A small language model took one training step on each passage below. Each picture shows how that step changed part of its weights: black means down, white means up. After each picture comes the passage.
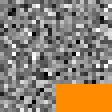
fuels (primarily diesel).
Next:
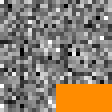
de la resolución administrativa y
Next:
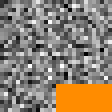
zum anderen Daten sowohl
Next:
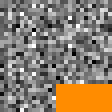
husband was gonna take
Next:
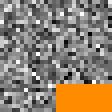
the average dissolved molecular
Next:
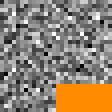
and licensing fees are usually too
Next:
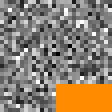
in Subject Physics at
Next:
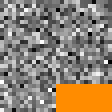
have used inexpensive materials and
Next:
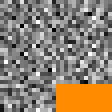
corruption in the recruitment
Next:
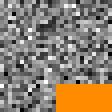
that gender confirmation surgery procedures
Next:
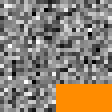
technique was required to identify testability and
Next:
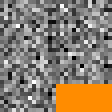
chizmasi eskizdan
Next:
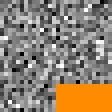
were compared with $rmax$.
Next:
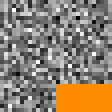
die herausgearbeiteten
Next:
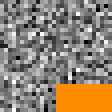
Keywords: *developmental
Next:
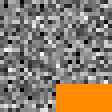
к цепочке. Когда
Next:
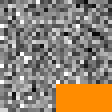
- McComas, W. F.
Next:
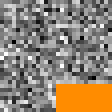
hayot haqidagi orzulariga
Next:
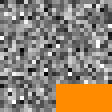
caduti italiani in
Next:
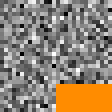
$2N$ coupling constraints are
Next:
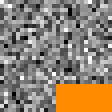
strategies are built on oppression, suppression
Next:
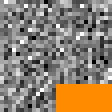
*International Journal of Operations &
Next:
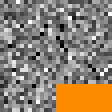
idioma así no vienen de
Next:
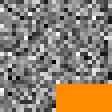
Eukaryota and Archaea
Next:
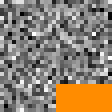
Modelaje molecular, Interacciones
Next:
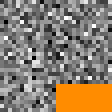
as your handwritten signature),
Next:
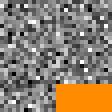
Розвиток подій в
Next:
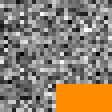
technical industries. Peanuts
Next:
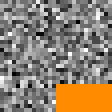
was found dead in the field, in
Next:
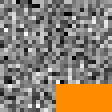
Humanities*, vol. 12, no.
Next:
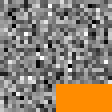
demand [COD] test is commonly
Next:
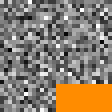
humanidad destruida (...)
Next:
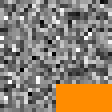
in which the least able persons are likely
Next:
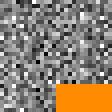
и т. п. Вторая
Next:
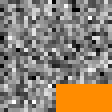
atrof muhitga salbiy
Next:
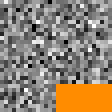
does not involve in the use of
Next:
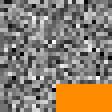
Urbanization, Economy, Technology
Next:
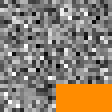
disrupted with karyolysis.
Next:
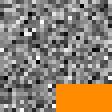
the female genital system. We observed
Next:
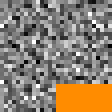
- Description of the CCAM
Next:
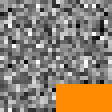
the norming and performing stages increased per
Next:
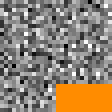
If the teachers make a concept map from the
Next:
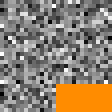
ташкил қилишда,
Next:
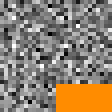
4. Paper Dataset
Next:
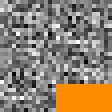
constantes desde los niveles más
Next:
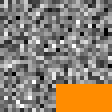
last few years, digitalization issues are the
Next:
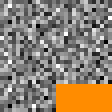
such settings, transparent documentation of
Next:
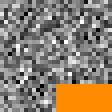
nucleus pulposus of
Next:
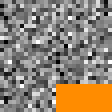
David's painting happened to
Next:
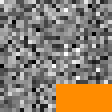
optimal solutions of constraint-based metabolic
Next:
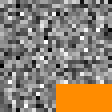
bo‘lib, undan xuddi
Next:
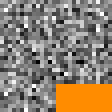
(B) The peak amplitude of
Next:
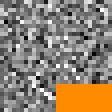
de patrimônio histórico cultural
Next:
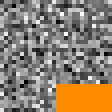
market incentives for both the climate mitigation and
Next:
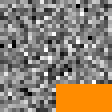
replicates ($n = 3$). This
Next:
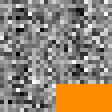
üzere tasarlanmış
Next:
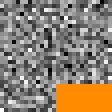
compared with 62% of men, and
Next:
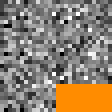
presidenciais de 2002,
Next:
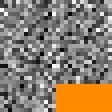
87 answers, anyway,
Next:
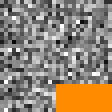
the setting, deciding on their actions
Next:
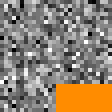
available cash for growth, debt
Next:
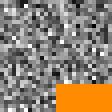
thermal stability of the entrapped CAT
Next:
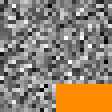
standarti (21-sonli
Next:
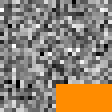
nor edible. They are also in
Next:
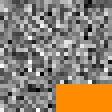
Secundário - [Meguro,
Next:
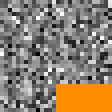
of the profile above each node of
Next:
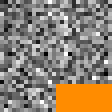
Human Behavior*, 60,
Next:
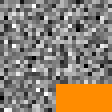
the manifold correspondent to the
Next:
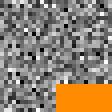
applications for automatically detecting and
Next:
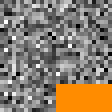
enhancements in the fiber-matrix
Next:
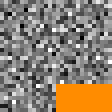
the data, we will remove any personal
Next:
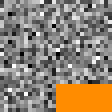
are displayed to the user using two
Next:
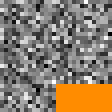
de buena parte de la clase política
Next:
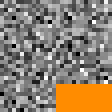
реалиях. Список
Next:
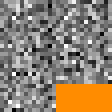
concludes with central points for user
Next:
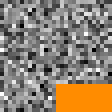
Actor i (EU+ country)
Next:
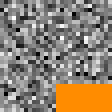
Sandomierska: rez.
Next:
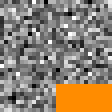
postmenopausal women increase to reach
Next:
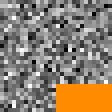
Pathology, Heritage institute
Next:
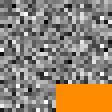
уровня очистки
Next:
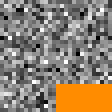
aylantiradi. Ona tili
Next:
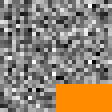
product information are very much important.
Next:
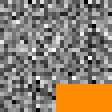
compound also revealed that it was almost
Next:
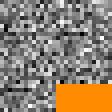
laboratorios de ensayo
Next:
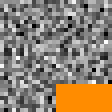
strong ScA+ is best visible in
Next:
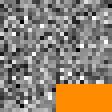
Bu jangda musulmonlar
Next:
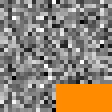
the information that came from the fieldwork
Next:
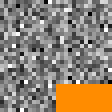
qahramon orzusining
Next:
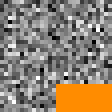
keltirilgan (4-rasmga
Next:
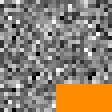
line with Turkey's projection as an
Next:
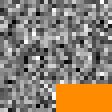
findings on how digital tools such as mobile
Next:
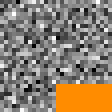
2022). Dengan demikian,
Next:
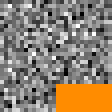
turbulencija. Prieš
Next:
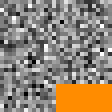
crown; it can grow up to 15
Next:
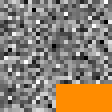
Maxsus son.* 23.
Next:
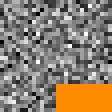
Tempering solutions: lactic acid
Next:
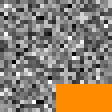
амалга оширишдир
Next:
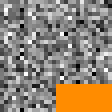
ijro etishga erishishligi
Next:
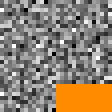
in a woman's life, associated
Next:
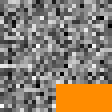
Por fim a autora menciona
